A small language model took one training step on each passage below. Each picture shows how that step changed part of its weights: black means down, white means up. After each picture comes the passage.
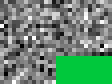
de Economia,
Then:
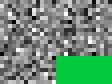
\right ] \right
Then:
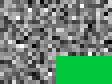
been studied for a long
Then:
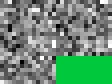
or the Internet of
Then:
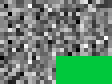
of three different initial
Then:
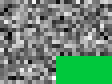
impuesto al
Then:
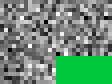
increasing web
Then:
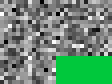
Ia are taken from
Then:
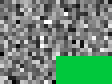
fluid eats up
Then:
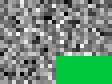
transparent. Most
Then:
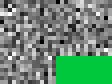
programs, such
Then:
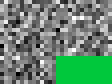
the treatment of
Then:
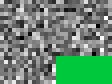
of this issue,
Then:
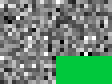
network. The results obtained show
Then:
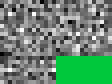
puddle Yield
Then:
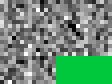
Matter effects result from the
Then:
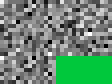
een schets van de
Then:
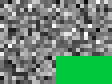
mullite (Fig.
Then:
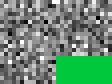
circulations of
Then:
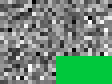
flux) are not
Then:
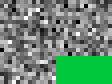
to separate groups
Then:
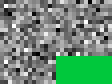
experimental, não se
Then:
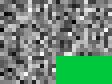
In our work, we
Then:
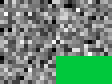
stellar halo
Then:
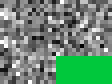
the Government of
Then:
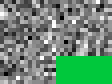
both for educational centers
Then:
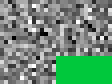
modes} As seen
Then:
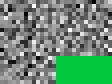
Axborot va
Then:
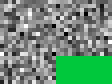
cytological and
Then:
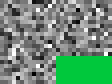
well as produce new
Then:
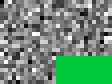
o parte din
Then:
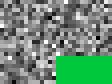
w praktyce
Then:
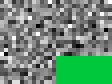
de MGF sur la
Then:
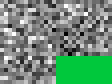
8 shows the routes
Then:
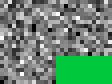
has led us to the
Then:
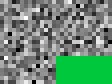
after explaining the
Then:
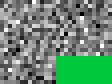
the absence and in
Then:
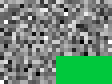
a user-centric
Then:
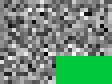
ако е
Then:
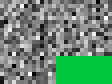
is recovered and
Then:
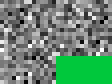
of traditional
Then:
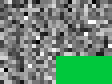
In section 3, we
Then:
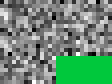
evaluated at nonzero
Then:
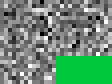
modulus can be obtained
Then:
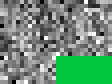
especially on the
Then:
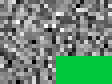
this last varying
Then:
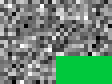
indicates that relaxation
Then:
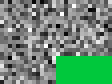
elastic constants in
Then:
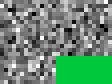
meaningful information the
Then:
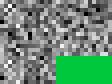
- talabalarning
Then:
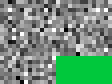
почек на
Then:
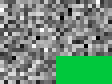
cerrahi ile
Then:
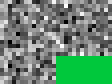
reference: $T$
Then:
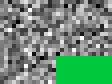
properties at the point when
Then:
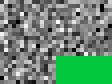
the linear grid
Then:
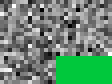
roles and characteristics
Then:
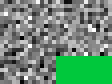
understanding is
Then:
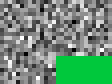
not other statistical
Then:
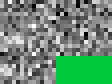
a maka perlu
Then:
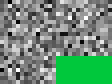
showing "the hand
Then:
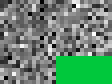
is predominantly
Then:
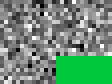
are the forms and
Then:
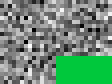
stylized chiral
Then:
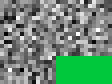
problem. An other
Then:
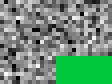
The high electric field
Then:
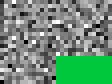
modelling convection
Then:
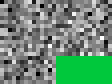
network a different scaling is
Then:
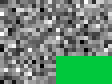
blood group AB
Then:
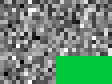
of the data. In the
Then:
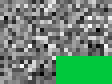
should be observable.
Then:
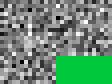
Business income
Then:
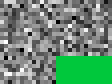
to crush the
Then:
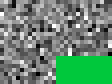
generated long-term
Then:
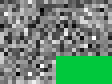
a student who is
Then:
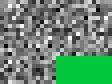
de terrain,
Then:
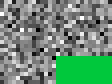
as áreas que
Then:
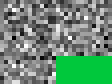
positive association between
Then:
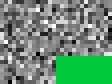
at high pressures is
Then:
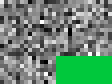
populations in Fock
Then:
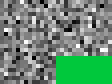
of interference can not be
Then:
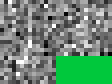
have different dynamic
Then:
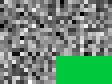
proceeds by
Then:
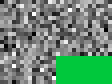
Asymp. Sig
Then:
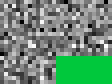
expected to be generated
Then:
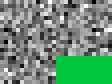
kuchi ham
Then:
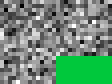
tamaño de
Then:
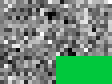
Social Sciences
